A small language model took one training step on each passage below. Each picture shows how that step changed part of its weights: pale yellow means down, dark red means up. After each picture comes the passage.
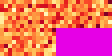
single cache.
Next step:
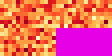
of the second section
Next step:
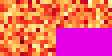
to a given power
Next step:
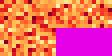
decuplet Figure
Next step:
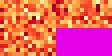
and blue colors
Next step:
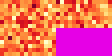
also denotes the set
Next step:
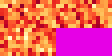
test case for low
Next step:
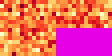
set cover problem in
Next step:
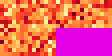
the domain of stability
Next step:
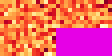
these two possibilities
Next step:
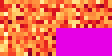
in $S$
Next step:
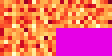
a quadratic form on
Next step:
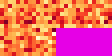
the right panel of
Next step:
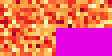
the effective mass of
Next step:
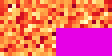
we can see that
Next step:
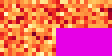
it in the decomposition
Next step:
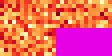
has lower energy,
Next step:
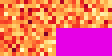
an atomic Rb
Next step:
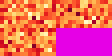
and code division
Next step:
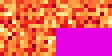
of different minimum
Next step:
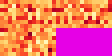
and (b)
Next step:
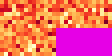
problem, which can
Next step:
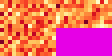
trajectories is:
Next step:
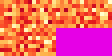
a set of
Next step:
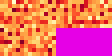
The critical points we
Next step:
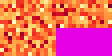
with linear regression
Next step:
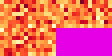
matrix cannot be a
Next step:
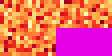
After obtaining some uniform
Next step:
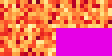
this is possible for
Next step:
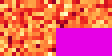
completeness of the Riemannian
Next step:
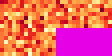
used subsequently in
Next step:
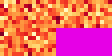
cap which
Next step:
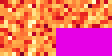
We refer the interested
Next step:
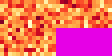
determine what is the
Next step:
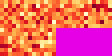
threshold $\theta$,
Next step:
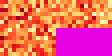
( \Psi
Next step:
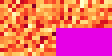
have established that
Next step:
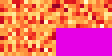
and performed the corresponding
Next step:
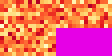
to help the
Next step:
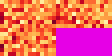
RIR as an
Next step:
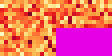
the Pytorch
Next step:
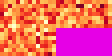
the GRBs
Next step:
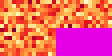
to train the
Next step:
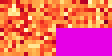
(up to a
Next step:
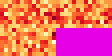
the flux changes and
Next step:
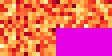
of which one does
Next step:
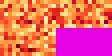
the color state
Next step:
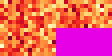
renormalization scale fixed
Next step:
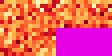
by measurements of
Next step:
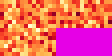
our scheme, by
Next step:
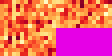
points always exist in
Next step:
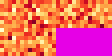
cadre simple
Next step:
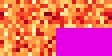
the continuum radiation it
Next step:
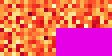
use in the following
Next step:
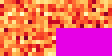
large as possible,
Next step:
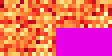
for the number of
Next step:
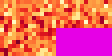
different deviations of
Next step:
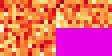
in the cluster.
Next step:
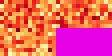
term comes from the
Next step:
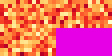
the resulting ac current
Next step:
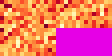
In the study,
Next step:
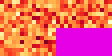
subgroup schemes of
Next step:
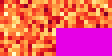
hosts an entire
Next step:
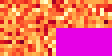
thus, we label
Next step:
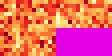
of a basis.
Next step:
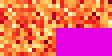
plot the absolute errors
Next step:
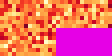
service, and where
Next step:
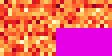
case of fig.
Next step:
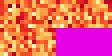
we must have
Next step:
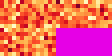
only in terms of
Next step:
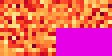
is fully sensitive to
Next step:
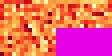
less than a threshold
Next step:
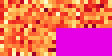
because $q$
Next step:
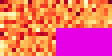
model. For
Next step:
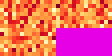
be called {\em
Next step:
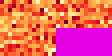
in number density,
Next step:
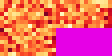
conditions as in
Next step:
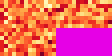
probably because the
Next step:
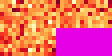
The ansatz
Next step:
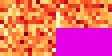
to each vertex.
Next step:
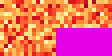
free to consider it
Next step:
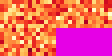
to date,
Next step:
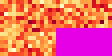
as $\delta
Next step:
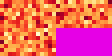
Majorana masses
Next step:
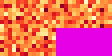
in Section 4.)
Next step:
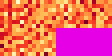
F be also a
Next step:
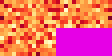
In the first
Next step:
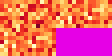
$B$ are
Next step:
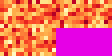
to the current
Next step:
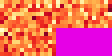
dust distribution and
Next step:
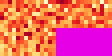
resonances which cannot
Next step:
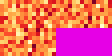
no Parseval
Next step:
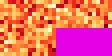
defined as follows
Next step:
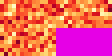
of stator,
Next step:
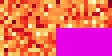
guaranteed by
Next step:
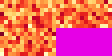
effects being relevant only
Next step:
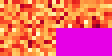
extrapolated previously
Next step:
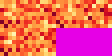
part of the Hamiltonian
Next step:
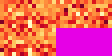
obtained in this
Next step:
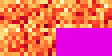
X'$ all lie
